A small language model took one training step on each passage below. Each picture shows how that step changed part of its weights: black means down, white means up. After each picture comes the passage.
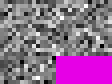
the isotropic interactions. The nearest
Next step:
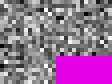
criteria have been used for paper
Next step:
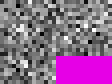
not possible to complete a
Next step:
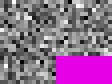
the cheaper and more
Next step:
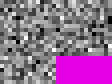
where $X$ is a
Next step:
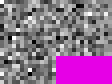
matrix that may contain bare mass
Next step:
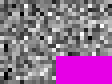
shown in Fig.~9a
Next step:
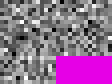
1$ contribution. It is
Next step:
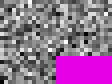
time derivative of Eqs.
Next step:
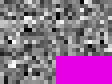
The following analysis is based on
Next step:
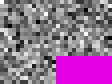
to reside inside a finite
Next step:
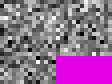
elements ($Nz$), number
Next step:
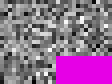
the smallest difference between the
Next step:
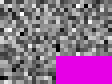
this work we investigate the spatial
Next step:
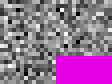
hole (which is represented by
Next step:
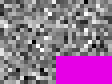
observed during the succession of
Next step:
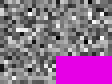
several TeV, to satisfy the
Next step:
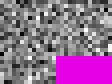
a power sink. If
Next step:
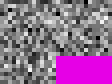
a gas state slightly below the
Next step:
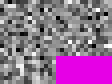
baryons extracted from mass shifts
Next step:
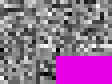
extract useful information from large
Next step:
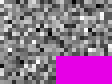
function; $e$ and
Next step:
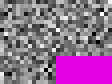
the free-field action
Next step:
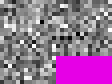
sample. Control over the
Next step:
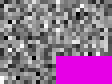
relation \begin{align}
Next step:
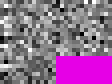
study have populations that are
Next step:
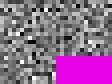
there is a $k$
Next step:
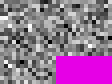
with a particular focus on the
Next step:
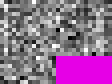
heavy mesons. However, it
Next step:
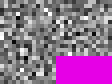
sector in the present universe come
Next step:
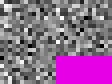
out of the confinement of
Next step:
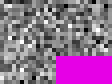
its canonical energy (or Hamiltonian
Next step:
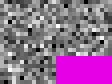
positive-index transmitted
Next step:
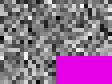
to find conditions allowing for effective
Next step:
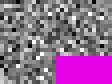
quantization, and where the
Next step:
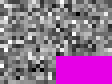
representations as unrooted
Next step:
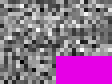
from LAFB;
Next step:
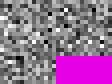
supplied with power and the
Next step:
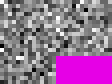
relevant to LSND that
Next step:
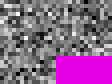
going beyond the simple
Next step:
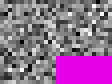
the five-dimensional ${\cal
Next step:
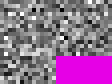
of the form \beq
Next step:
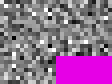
verb; synthesis
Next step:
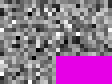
several factors, such as
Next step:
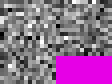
have to solve the complete system
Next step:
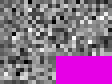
Ivanov, F.
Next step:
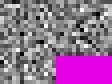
is a step in the direction
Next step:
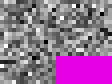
to the metastability of
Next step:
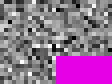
magnetic field $B$
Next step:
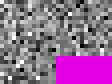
coefficient for thermal expansion is different
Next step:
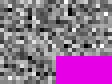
unresolved problem for
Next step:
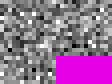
clusters arranged into
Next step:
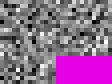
cannot of course be applied,
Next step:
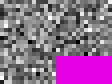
two instruments as the laser
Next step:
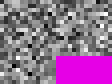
and correction to the efficiency for
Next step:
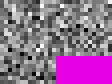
measured peak. Second, the
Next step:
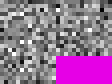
as far as we have been
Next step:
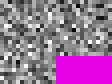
line of equality.}
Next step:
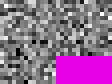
determine the current best weights
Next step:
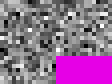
and polarization components of the electric
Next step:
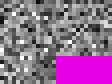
the observational difference only arises when
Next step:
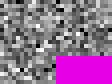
geometry, has a direct impact
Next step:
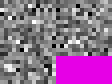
$h$-index do
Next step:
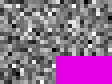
reliable communication. In this
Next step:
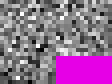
of aspects, with an average
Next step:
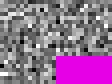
as we observe the horizontal component
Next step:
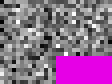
contains much of this dynamical information
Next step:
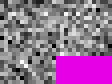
of a CXL
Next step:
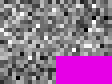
bring S14 onto the
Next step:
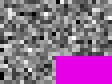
that the cataloged cluster
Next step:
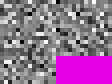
varying composition-dependent and
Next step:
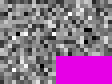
the electron interference pattern is sensitive
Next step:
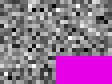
levels, respectively. By being
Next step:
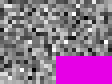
certain range $\delta$ of
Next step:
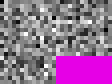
We consider the facility
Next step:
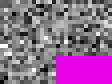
the visible range while compressing
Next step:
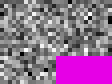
parameters. As a standard choice
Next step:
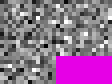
)\rangle$ and check
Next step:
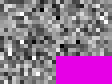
such an enhancement is that effects
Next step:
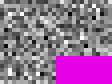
an approximate locality in the
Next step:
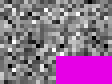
HAE as input and generates
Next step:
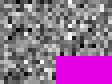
degradation is associated with
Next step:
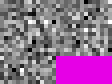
In fact, this equation determines
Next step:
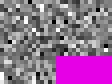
inconsistent relationship between QP
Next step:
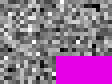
of monomer concentration normalized
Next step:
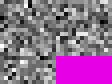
a reasonable approximation and allows for
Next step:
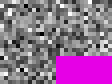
magneto-electric linear
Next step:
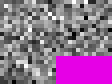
method for density estimation. In
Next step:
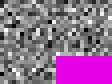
$\delta_i$ having
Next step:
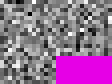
thermodynamics. We apply the
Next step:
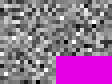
some fine-tuning of
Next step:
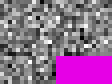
mass increases with an increase in
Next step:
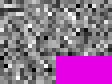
perform this analysis for all 1000
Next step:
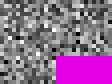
discussed in the context of SM
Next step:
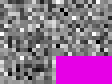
frequency which is almost unchanged
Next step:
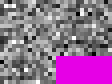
near the fracture surface
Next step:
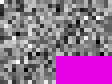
excitation in the global system
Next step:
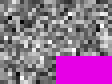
and satisfying the condition
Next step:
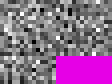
of experimental or numerical data.
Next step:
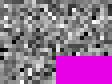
method, we investigate the model
